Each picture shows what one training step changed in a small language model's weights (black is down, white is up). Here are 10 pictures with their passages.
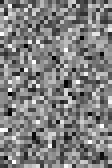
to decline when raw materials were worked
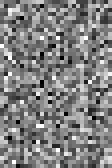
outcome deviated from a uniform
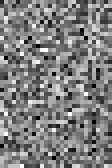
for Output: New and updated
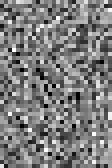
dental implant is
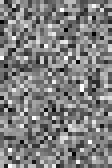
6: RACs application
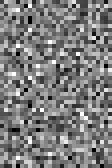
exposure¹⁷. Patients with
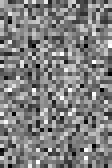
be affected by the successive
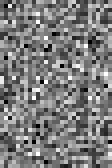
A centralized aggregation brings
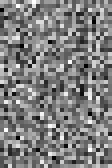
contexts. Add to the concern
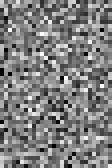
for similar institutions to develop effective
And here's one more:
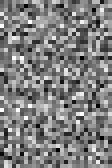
images demonstrate an intrinsic political
